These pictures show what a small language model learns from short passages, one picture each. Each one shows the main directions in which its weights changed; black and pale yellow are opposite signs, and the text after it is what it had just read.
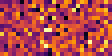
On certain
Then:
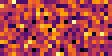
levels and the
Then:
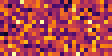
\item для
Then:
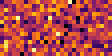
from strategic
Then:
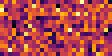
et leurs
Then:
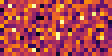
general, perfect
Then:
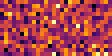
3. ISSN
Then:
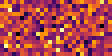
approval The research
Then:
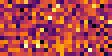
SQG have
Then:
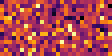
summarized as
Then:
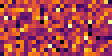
q_x z =
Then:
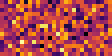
of Science and
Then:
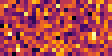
a social structure where
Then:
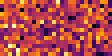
remains to be
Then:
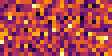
real numbers with
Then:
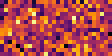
from January
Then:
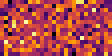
the volatile
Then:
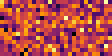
every $a \in
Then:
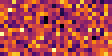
у тих
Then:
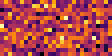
function is a mss
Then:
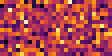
adoption based on
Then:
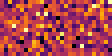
These results indicate
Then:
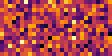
of Sciences and
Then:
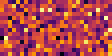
of objects
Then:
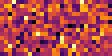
така форма
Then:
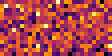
material [1]. The
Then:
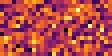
at Tashkent
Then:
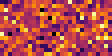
support agronomic
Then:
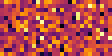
commands were
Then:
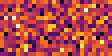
vagas e
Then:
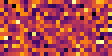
speech test in
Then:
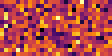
game to a
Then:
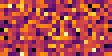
gives rise to
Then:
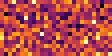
basada en el
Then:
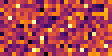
and Lakes.
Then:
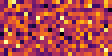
des institutions
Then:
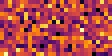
also attributed
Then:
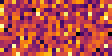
Still because
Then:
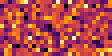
definition for having
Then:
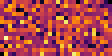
affected by the
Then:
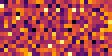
efecto de
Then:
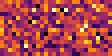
qué sirve
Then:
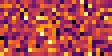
face area
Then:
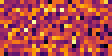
the curve will only
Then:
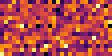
using a triangle
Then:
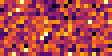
normalized such that
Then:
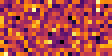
sink and a
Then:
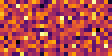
method.} The notations
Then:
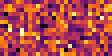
to show how the
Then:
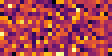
generated by the
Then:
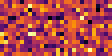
and we utilize
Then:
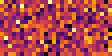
topology on
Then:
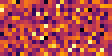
new technology to
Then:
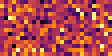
can change local
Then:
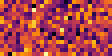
yet as the
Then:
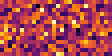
along with the
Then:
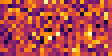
Risco do
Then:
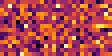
are more likely to
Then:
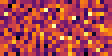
momentum to
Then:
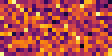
study will also evaluate
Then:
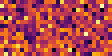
devoted to
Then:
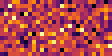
o haya
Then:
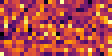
part also, the
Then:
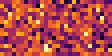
rate which in this
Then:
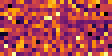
generated by:
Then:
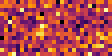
give weight to the
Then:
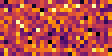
clarify the
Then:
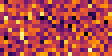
total de
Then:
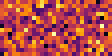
between modalities.
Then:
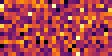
noción de
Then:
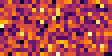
with the range
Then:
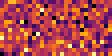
deduced the
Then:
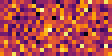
internet este
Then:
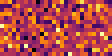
lemma as
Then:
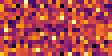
we have $\Ln
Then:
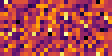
To do so,
